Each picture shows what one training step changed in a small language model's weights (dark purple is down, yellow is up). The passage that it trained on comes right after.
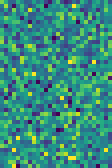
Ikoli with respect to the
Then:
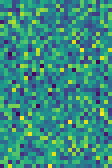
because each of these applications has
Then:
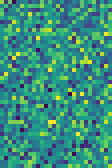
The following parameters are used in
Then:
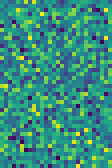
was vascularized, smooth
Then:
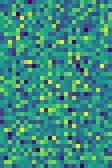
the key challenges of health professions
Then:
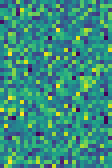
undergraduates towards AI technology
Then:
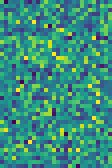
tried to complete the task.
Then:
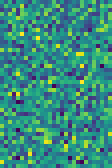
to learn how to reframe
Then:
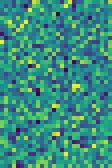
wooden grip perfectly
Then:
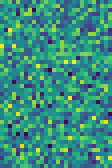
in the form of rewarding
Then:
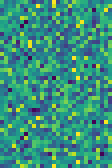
it is ethically and socially
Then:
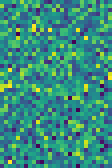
control in both slow and fast
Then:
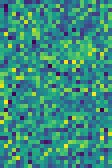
a freestanding right to
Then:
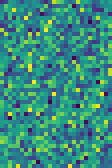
is required within a long range in
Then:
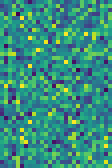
the temple complex where the most
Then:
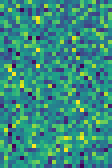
deployment in high-reliability
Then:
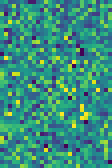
this tool for measuring the economic process
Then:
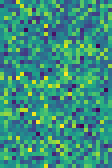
at a fixed depth in the
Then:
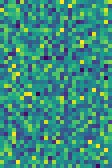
palpitations emerged to
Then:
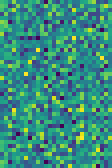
5G networks, usage scenarios based
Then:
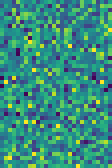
of people living in mountainous
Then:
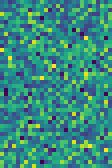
nanoparticles. The experiment used a type
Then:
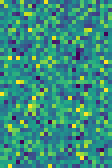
are identified in terms of their
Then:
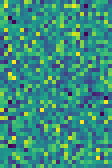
3D skanerlar deb
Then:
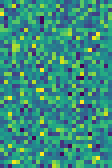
wheat for direct replication and
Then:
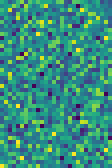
sample is homogeneous and label it
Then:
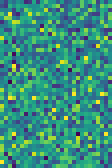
spite of that, the core
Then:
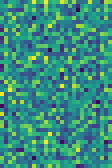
Stages Stage Action
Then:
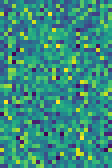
some ASes could promote in the
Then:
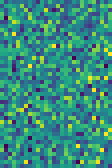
i is a_i , and
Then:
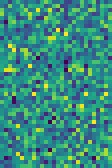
inform policy refinement and enhance
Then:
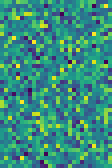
- *Value for users to use
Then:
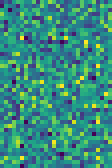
improvement of ethnoeducational
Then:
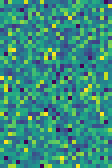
5. Constant funding is
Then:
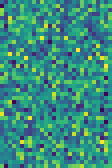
year later and has remained largely
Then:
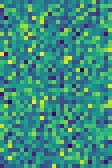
malnutrition ($p
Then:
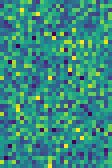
setup difficult. The load-based
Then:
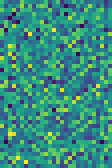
5 Unstable zones during
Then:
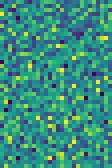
recycling of livestock
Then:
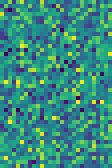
Area (LSOA)
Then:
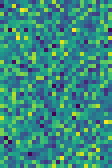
voltage source are given by the
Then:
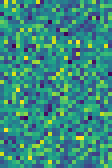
Chapter 2); I evaluate whether
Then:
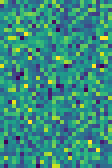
for two inputs. To tune
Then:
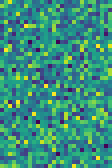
una percepción en
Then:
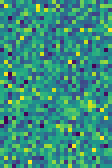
than a bank funding oil projects.
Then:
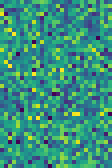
university students using a differentiated approach
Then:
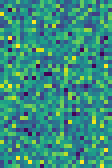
testing and evaluating them directly with the
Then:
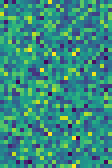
Teaching Programme on the
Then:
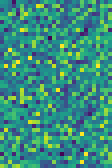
and secondary data. Primary data
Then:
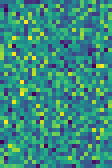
a residential access control system
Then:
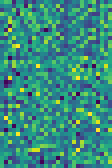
that individuals are motivated to learn
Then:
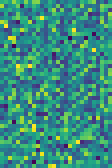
vibrations with different frequencies
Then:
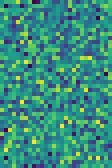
Table 6 provides answer to research question
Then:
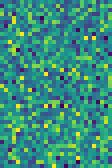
origins are still to be
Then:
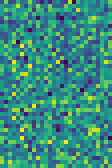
the Atlantic World. While its
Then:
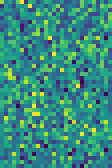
had a positive relationship with sales growth
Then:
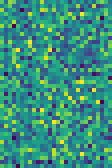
Myers, B.
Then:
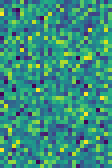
special kind of political and social
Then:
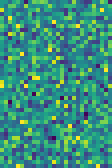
present in eukaryote cells
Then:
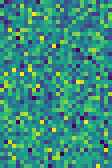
article is dedicated to the description of
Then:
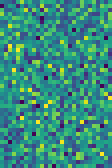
diseases have a significant impact on
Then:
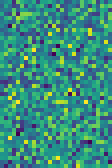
of the transport properties to different
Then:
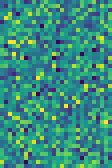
spoken in Madagascar
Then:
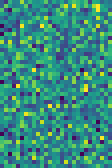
medical practitioners because the limited
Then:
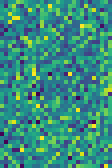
somewhere in the
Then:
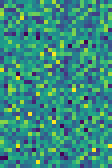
precipitation changes. Quantifying
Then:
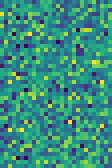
evaluating the effectiveness of the employed ML
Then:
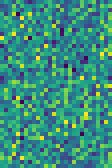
the research as well as read and
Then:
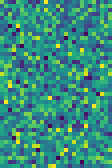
can be transmitted via different communicative
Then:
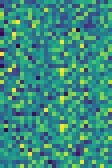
fine chemical and alternative fuel industry.
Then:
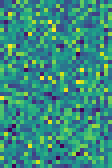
VR becomes unstable as
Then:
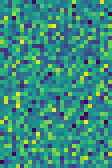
against all the three test strains show
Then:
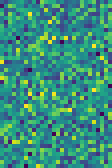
lighter below. The
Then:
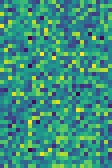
priority to seismic risk
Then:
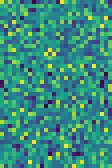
4.43 and below indicates negative
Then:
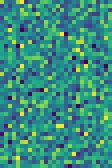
was the most influential factor for
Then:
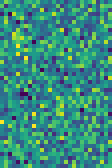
valleys”. Cities are
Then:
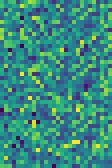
performance capacity in athletes",
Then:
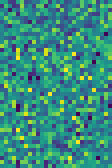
with clay solution at concentrations of
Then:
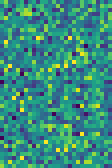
by renewable energy sources is the
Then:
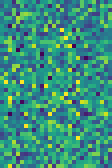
of 100 °C between the
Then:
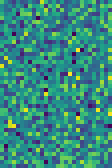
as a digital shadow would
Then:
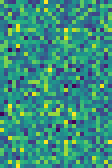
can certainly achieve this far faster
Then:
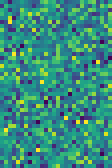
model of the TBFM
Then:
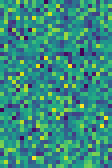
infrastructures such as highways,
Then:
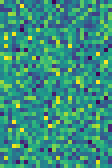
we are in a condition to define
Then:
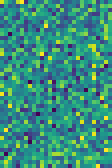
were unprotected against
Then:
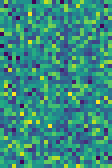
indicated to be **the meeting**
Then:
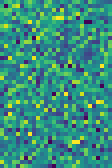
in 2 years with several stages of
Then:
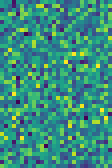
and complexity across the current data access
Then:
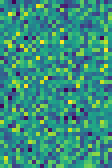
and writing and revising the
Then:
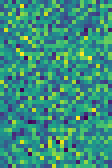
to substantial incremental revenues since
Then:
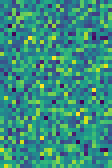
of E_{pan} ,
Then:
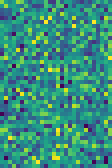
() shows the percent forecast error
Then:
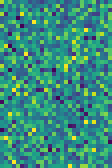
they face, their stress and anxiety
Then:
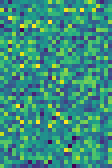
Run 7, while it had
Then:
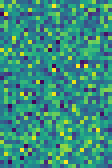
Test. Of the 987
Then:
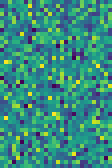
served the national narrative:
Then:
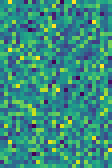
this paper. What is clear,
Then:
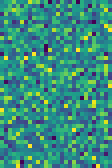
Higher education policy does not
